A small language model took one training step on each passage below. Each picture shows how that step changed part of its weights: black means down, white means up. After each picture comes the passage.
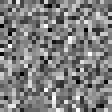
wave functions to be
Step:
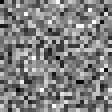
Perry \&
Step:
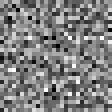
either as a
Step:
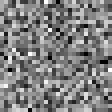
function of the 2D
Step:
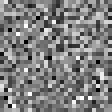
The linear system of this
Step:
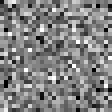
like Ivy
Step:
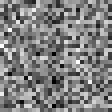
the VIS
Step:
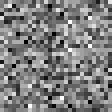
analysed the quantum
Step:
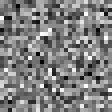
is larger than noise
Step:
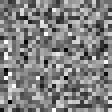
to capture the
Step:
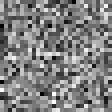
Various works
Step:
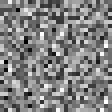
effects of quenched
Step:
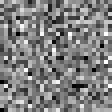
this paper it is
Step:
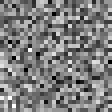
Wilsonian effective
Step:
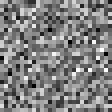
the system at CD
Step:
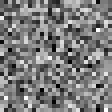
should first consider massless
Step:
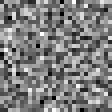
in Fig. 4 where
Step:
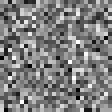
thermal mass distribution.
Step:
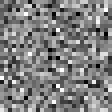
polarzation properties would
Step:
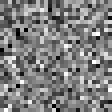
have $X =
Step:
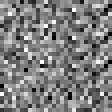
basis vector in
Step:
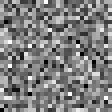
Hilbert space
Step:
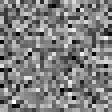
partially supported
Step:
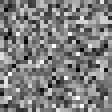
towards the
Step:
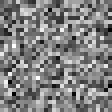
only the cause of
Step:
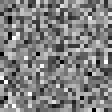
conformal symmetry of
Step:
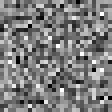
C, \qquad
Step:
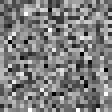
have been detected
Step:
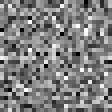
Very fine
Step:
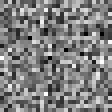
on the details
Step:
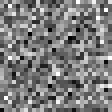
begins to
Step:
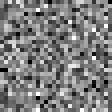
one chooses a
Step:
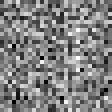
numerous types of
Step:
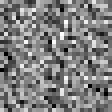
the partition function
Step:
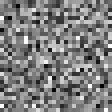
is performed in a
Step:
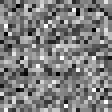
checking if
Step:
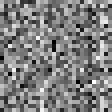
of the configuration in
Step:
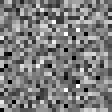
feedback and
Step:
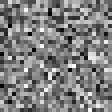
are highly probable
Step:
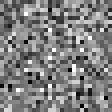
have been normalized at
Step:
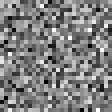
ACK for }
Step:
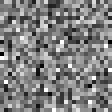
frame for direct
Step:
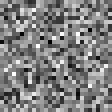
the emergency
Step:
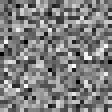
to savings
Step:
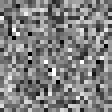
can be made
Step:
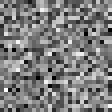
(the same equation will
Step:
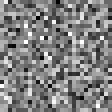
The transition rates between
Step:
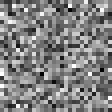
the RSRT
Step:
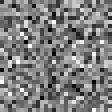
These results are comparable
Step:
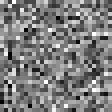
a guide to
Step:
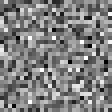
different frequencies
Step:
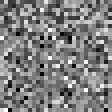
plasma with
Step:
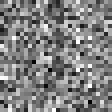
numerically by finite
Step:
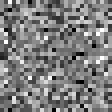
proposals have been
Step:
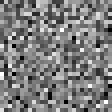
with caution at
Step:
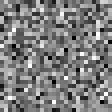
lies within bounds
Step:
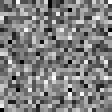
similarities between
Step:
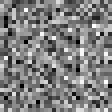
$\Sigma$ with
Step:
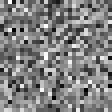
equations. It is
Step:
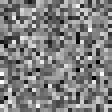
the dependence of their
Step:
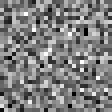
whose metric
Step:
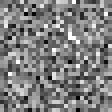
given sequencing
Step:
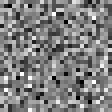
a user's
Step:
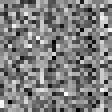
of the cross section
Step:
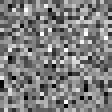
respectively. The free
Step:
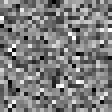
targets, its
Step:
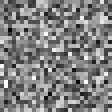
to some critical
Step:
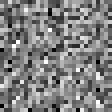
are taken into
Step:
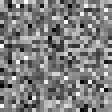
will finally result
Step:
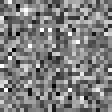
fluxes will enter
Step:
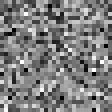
violates their
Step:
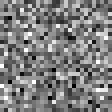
a Swiss
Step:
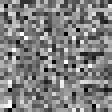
of 50 feet
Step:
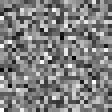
individual parts
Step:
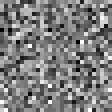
of the particles bound to
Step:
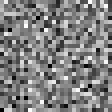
The intensity
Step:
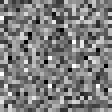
peak is maximum.
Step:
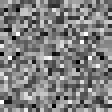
events by the ratio
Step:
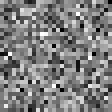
the polarization direction)
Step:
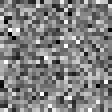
low probability. From
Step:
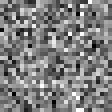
the trigger
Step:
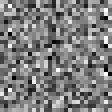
From our simulation
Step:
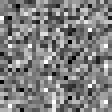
is found to be
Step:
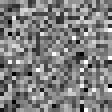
it turns out
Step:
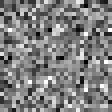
high. It took
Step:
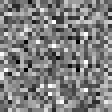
fluctuation is
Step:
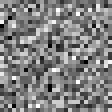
by string theory,
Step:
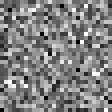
its motion a given
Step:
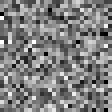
choose the wrist
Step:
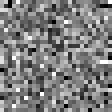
shows finer
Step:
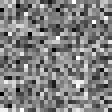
\right) =
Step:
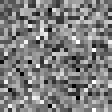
to include this atom
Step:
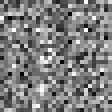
region, where the flow
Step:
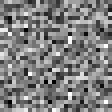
that social
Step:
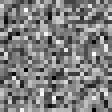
$\theta$ are
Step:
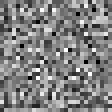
be a proper solution for
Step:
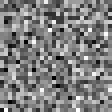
outer region of
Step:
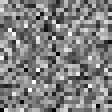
The SDSS
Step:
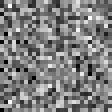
mainly in the
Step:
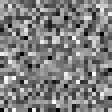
AdS produce
